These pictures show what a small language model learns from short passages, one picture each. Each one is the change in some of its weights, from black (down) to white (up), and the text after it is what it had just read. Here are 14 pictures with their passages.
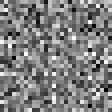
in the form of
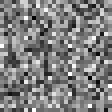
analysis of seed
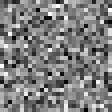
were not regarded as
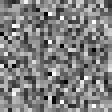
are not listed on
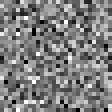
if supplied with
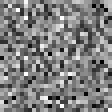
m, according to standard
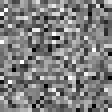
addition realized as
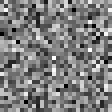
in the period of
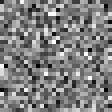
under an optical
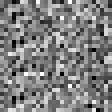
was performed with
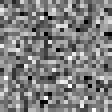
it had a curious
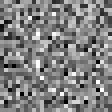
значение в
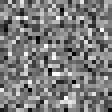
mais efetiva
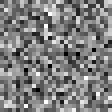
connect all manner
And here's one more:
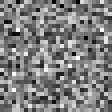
вопросу -
